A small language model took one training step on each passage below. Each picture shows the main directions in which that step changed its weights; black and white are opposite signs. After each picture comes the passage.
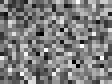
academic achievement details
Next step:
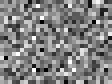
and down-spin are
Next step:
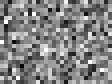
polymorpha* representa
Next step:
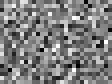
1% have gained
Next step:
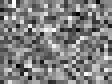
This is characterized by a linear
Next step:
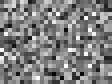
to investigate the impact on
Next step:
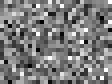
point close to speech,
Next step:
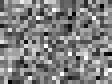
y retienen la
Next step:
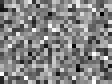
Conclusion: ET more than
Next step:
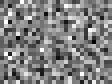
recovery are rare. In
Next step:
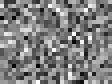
ensure later), this
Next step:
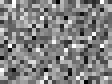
the sources as shown in Figure
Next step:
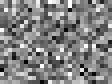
het hier bestreden
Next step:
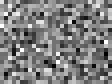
Internet QoS:
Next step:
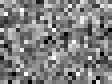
their nominal value. As
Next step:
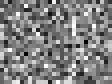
Self-paced learning
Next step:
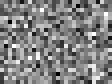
олган ҳолда
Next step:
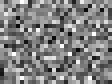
them to make wise decisions
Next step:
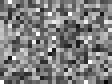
showing high-quality of
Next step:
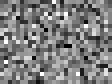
va to'ydiradi
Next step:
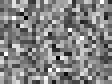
is reasonable to expect.
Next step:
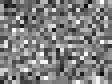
the post-LHB
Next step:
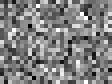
alloys which are important
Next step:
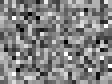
defining $\theta$ is
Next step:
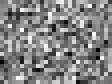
presenting or speaking
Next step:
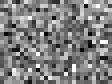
production data migration activities,
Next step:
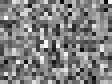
of SMEs in the
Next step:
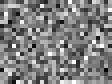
Our GatherTown had
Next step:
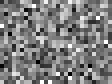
a nonstatic spacetime
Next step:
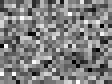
decrease of $\ptmax$.
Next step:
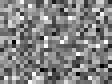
that the dS brane
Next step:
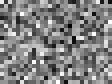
knowledge needed to prosper
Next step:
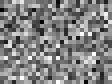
mille dei due
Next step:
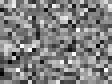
results of the horizontal
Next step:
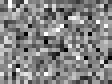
available. For this purpose
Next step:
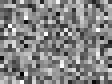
the ultimate shear
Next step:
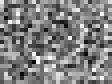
Taken together,
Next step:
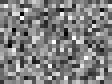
by photoionization due to
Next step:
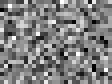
diets as treatments.
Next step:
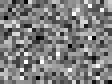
of this Gaussian process at
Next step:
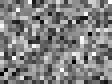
rarely combined in a
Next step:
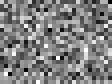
light neutrino masses can be
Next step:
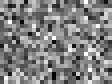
decrease. During the
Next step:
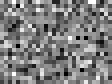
between two neutral plances is
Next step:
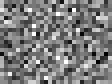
on concrete and structured
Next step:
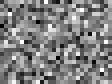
- янтарная
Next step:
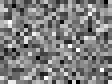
A solution of aniline of
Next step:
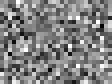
components ($D$, $F$
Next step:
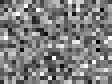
that Governador Island
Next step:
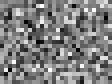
perangkat lunak
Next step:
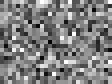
we try to describe a
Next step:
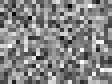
independent training runs and
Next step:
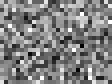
finite temperature results can be obtained
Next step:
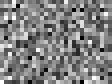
by [5]. However, in
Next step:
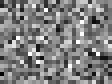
that enable workers to develop
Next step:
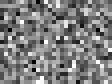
code Use Case
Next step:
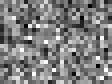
\forall\ j =
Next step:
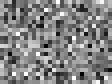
the tail $m_{\rm
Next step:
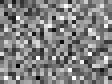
or very good. aOR:
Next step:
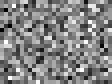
and the internal composition of
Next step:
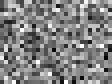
C infected individuals.
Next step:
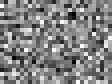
revealed will empower teachers
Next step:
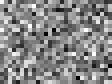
previous results from Planck and
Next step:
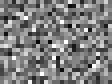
is physically informative.
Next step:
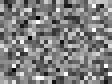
sistema presencial.
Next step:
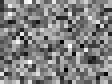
Public Policy**,
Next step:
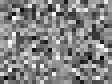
das mãos e essa
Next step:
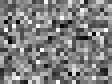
of beds, the ratio
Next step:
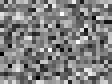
perform a comparative study of the
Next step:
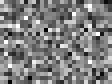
was a Prospective observational
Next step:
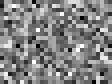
pedagogical form, as
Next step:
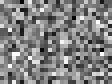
фазы только
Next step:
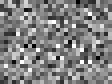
use in 50 countries and
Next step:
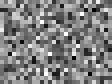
made clear by a fundamental
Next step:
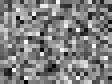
molecular compounds such as
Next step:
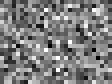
the experimental data, the green
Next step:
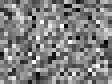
sources. In this approach, some
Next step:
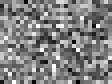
\sin^2 \lambda
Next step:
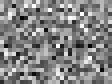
or financial literacy
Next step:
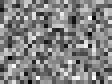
e proibições sobre o
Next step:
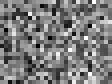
compounds, while the
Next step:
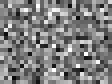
seeing the added values of
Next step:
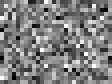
as well as the theoretical
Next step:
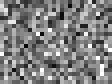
Giordano P.,
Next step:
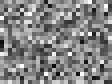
= 632$. Also shown
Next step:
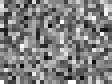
Chen, Xiaohong
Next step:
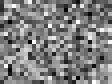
B patients (10%) or
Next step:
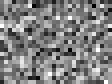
maximum 12 opcenten of
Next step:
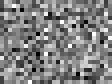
In addition, the system will help
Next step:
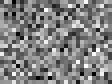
the equilibrium Bose
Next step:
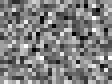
naar samenwerking
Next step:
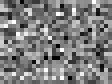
alohida o‘ringa
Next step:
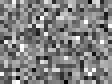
the terminal time $T$
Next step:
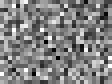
4.0 and understand its
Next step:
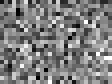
seems to be an
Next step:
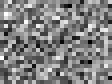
on railways.
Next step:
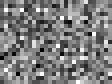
Fig. 1. Memory
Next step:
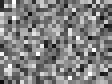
we estimate the significance of
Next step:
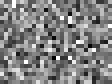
the findings of these randomised
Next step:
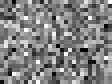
of the variables. Periods
